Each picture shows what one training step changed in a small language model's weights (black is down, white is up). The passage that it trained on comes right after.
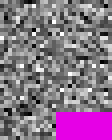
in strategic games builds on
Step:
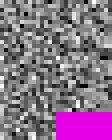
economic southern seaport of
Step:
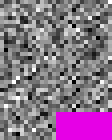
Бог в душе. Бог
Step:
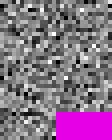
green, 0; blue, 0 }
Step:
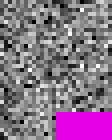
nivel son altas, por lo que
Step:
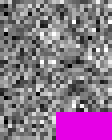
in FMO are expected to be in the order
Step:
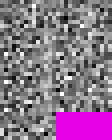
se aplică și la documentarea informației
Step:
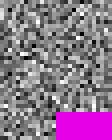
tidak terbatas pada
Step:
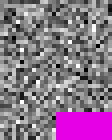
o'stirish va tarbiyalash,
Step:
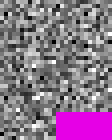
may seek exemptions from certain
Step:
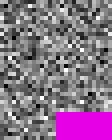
as the size and relative orientation of the
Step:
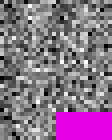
coste de la solución obtenida por
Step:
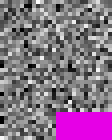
used to identify the neural interactions, including
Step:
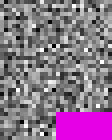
quien narra hacia otros, de
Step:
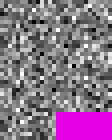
of 15 randomly selected Ladoum
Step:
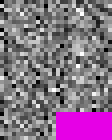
hubungan sosial. 3.
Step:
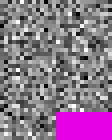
Laura Vital, Soleá Morente
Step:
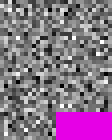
неодинаковой реакцией на
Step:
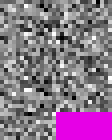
content classification. Based on these
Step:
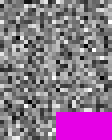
confidence level limits on the masses of
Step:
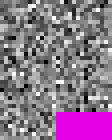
of frequency variation with the relative activity index for
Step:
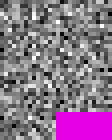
h_2 соответственно),
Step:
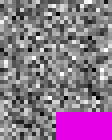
The spontaneous polarization was calculated as the
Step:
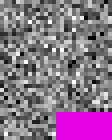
= 1$ for the radiation 100\% initially
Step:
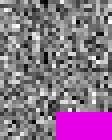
in broad agreement with previous studies, we
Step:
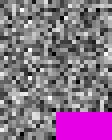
year [10]. Aging of
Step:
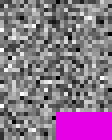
sobre si e sobre tudo que é
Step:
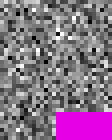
overall factor $C$ takes into account the
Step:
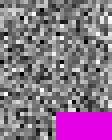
at giving an update on the most
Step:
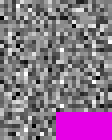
hidrelétricas e aos
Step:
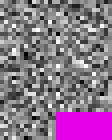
виконують роль своєрідних
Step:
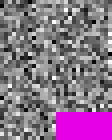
a universal tool for study of state and
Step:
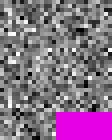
controller to direct the vehicle to
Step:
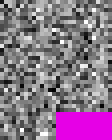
P. J.; Tongay,
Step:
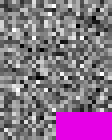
Konsortium Bildungsmonitoring
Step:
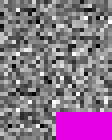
unitary as \begin{equation} V =
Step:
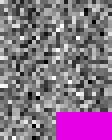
from kernel to user space, but the
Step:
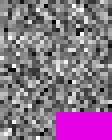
jarayonlar ma’lum bir
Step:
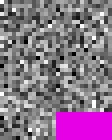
this Conference, Poincaré
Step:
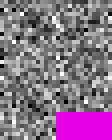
belonging to the chial eigenvalue of
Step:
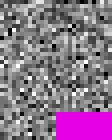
do sobrenome do navegador
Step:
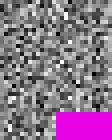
operations are needed for routing
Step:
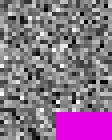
perpendicular component of the momentum fixed by the
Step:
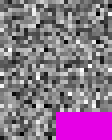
que fazer as coisas para
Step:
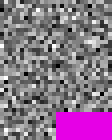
by certain crystalline symmetries,
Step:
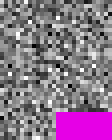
the stability group of the worldline.
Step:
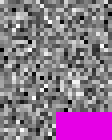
|\langle t \mid \psi
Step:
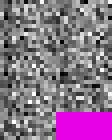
apesar desse fator com persistência
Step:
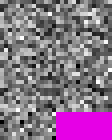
popular?” (FREIRE,
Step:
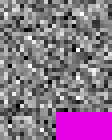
va ardoqlash, ularga
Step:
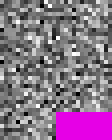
Gros, 2003). Un altro importante
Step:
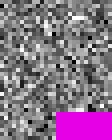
For example, the measure of $\tau$ from
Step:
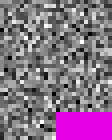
Clara estava me nomeando
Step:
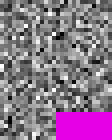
Paulista de Enfermagem**,
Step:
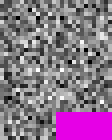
are sau nu corelația cu
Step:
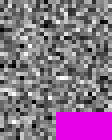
diarreia e gastroenterites
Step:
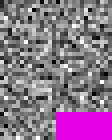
бурения (ГНБ) и
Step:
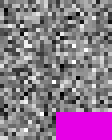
si accoppiani incù a
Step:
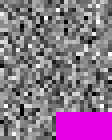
less than 0.9. While this
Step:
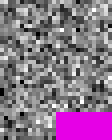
conditions. In conclusion, it can be
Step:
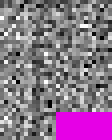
resultados obtenidos por los diagnósticos
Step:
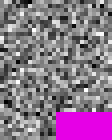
mBC and during progression to
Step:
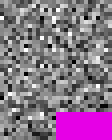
of the assumptions on the role of the
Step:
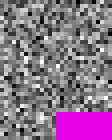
be safely linear. We truncate the
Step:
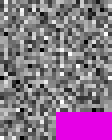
$Y$. The rules apply only when
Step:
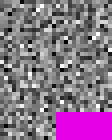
with previous theoretical calculation [16, 17]
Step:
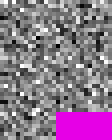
e'tiqod qilgan bunday
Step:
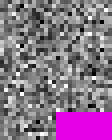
maximum number of hydrogen bonds
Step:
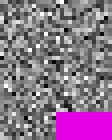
características e como funciona? 2023.
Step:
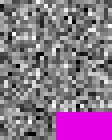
are contained in the common conformal
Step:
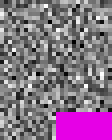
показатели экономического
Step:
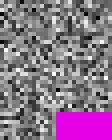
\cr} $$ which gives the
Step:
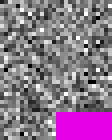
abrupt change in the phase of the
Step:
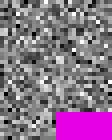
etilgan. Ayniqsa,
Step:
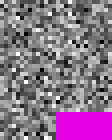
Our study is structured around three research
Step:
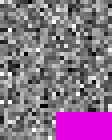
and the more recently discovered
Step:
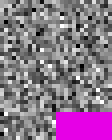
both the EoSs (left column)
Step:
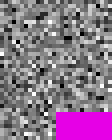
"Turkiston bizning
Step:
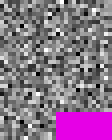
To model the comoving SLSN rate
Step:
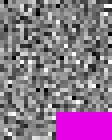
Only a few BHs merge
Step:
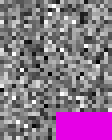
Solving the eigen-value equation yields
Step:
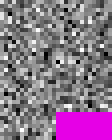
завдань. Основними
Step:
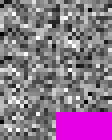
²⁶ Виноградов
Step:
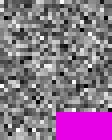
purchase prizes for students and
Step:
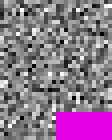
DTFE density interpolation code
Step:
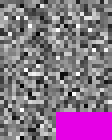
where $\delta_{j}^i$ is the
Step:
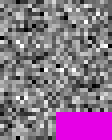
fikricha, metod inson
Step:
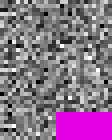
раст, аниридија,
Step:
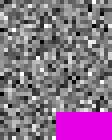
атрибутика в доме и
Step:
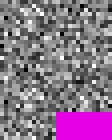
pedagogikasi"; professor Ivanov
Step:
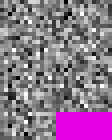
va o'xshashliklar boshqa
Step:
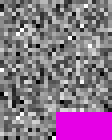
also note the importance of sports for
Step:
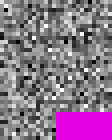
{R.}~\bibnamefont {Laghaei}}, \
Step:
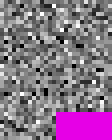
redder than our operating wavelength range.
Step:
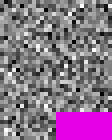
planejamento e priorização das anomalias
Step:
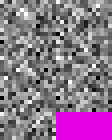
ta'limni o'qitish
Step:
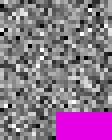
accuracy. Which indicates that
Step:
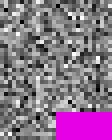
corresponding Einstein relation that can be valid at a
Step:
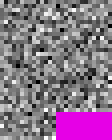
explains how humans may build their
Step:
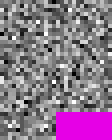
Az Ügynökség
